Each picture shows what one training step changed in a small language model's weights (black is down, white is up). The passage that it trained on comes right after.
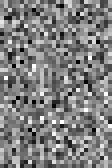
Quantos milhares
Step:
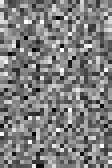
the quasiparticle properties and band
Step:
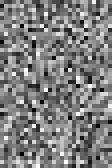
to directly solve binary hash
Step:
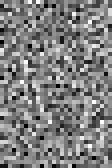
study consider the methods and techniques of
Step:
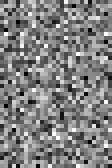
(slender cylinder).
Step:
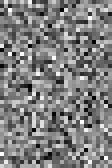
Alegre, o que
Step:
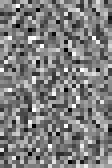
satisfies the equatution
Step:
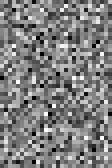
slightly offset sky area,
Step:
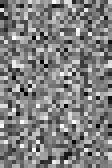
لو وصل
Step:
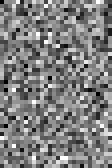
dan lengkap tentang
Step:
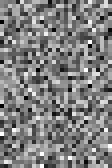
acknowledge the support from
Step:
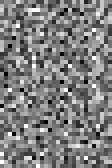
собственные эмоции,
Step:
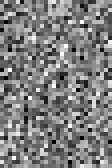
right, we show the same,
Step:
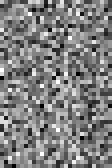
provinces touchées sont
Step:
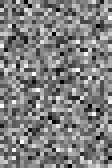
a light beam with a uniform
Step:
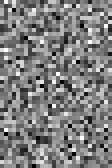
shakli boʻlib,
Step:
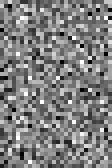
& Bariyyah,
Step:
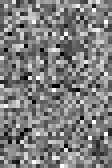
областях, к
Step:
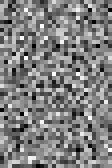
are two possible points of view.
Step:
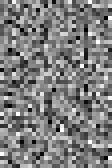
interação entre urbanização e
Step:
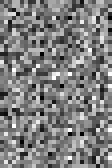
when the higher-order term
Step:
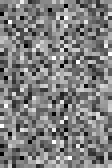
ҳам кўрсатиши
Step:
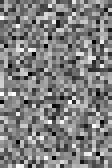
and off-grid IRs
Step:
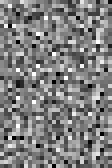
probability, total charge and time resolution
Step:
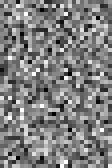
amalga oshirilishi,
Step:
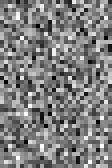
Para informação sobre temas
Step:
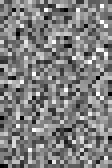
техникани киритиш
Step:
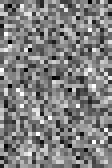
1,88 ile benzer
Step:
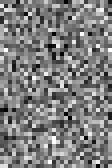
discussed}\new{that has been
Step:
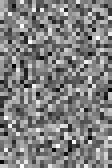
nazarda tutadi.
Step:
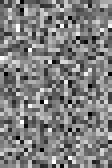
studiate, adică
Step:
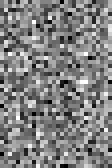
$\gamma_{in}$, hence high
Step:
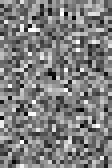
HST data analysis funds through
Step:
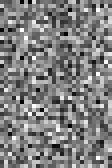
have not taken into account the
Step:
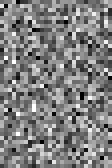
Okulun itici
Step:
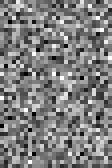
dimensions, or the vowel
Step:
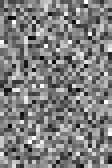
value of $w_0$
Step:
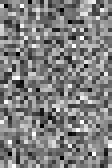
effect and Anderson localization
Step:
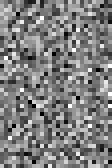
primeiros observatórios em
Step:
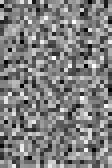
or less, the arguments go
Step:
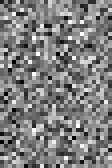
all data points are the same.
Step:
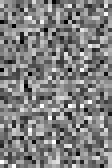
case, the emission process would be
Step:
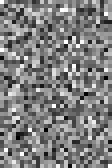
{\bfseries 11}
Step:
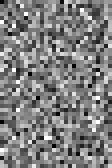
potential GW sources such as
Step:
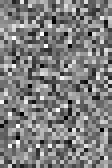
COVID-19 se ha
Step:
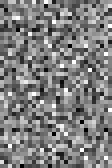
Crimean Tatars
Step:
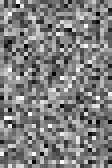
“DNA” is about
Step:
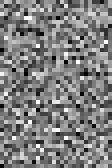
the environmental damage produced
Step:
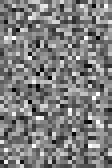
berada pada kategori
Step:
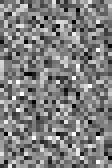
visible illumination.
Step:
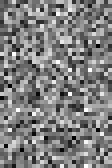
affected by an increase of
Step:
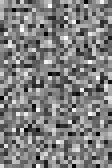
the limit as $x$ approaches
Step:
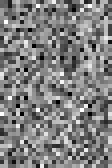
\lambda^{-\alpha}$, for a
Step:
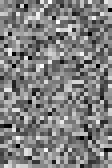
on end-to-end simulations
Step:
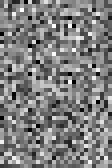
is calculated with an uncertainty of order
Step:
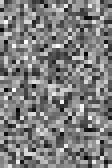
quasi-thermal equilibrium in
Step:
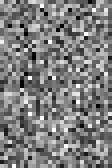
Economic Sciences, Associate
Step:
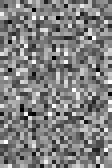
disk at high luminosities, to
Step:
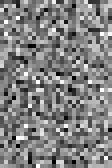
ênfase na determinação
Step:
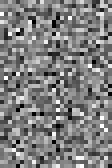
around 133 USD per
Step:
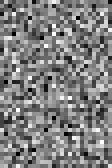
understanding of the content, etc.
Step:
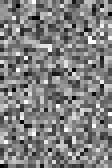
and inverse $\beta$-decay
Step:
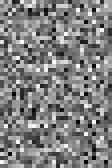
Respiratory Distress
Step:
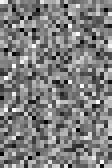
perturbation values, higher order terms
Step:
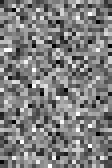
PMMA is removed in
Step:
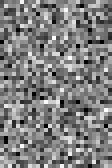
as \(\tau\) after
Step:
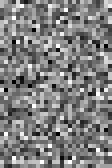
selalu bertaqwa
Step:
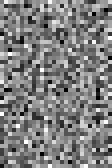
launch site, based on a
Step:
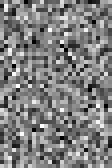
ж розумінні –
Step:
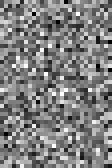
pianta appassisce
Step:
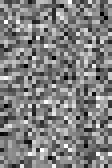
Eso es, más bien,
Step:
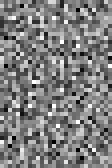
geometry implemented in Geant4
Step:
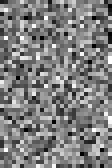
of head movements and perform
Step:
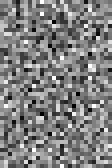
ko'rib chiqish mumkin,
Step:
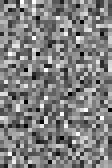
otherwise $\psi_{>}$
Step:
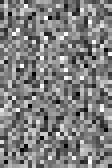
hand-collected one.
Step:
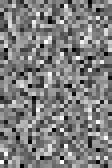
tolalari oralariga
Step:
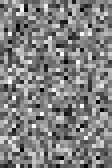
just requiring chirality
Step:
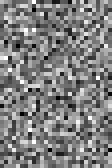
the expansion are invariant under boundary
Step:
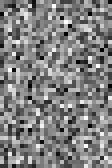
tori (blue curves). The
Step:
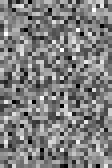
проблеми і способів
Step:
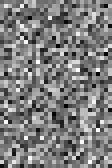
bounds and searches}
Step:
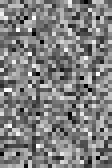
is therefore, natural to compare the
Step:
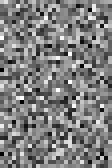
calculations, starting with the
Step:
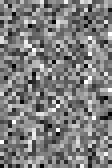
3 ta elektroddan
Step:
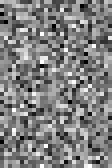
Turistlarga shu
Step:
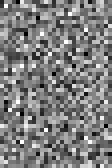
number $n$ of a
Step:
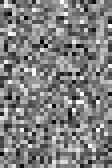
one is assigned a mass in
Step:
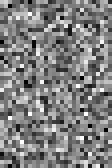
to another. Therefore, during the
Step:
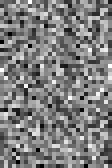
data, as well as the effects
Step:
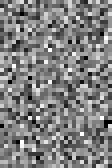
contrast, below the radius of
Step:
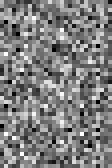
tensor terms and also with the main
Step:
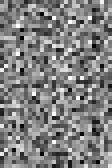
of the covariate
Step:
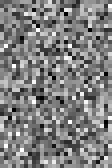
Ernesto Pardo
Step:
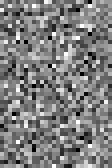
$\lambda \geq 0$
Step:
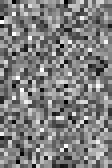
очевидним є
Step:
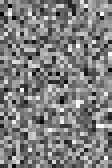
microsecond lifetime
